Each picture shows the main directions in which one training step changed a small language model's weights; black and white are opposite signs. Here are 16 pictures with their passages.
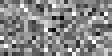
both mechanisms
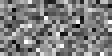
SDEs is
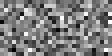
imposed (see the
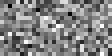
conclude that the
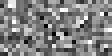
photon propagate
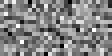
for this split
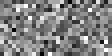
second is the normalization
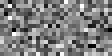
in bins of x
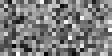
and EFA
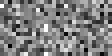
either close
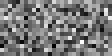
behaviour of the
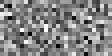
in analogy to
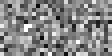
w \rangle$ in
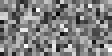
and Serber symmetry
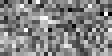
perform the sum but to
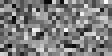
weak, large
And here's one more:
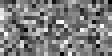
maximal and
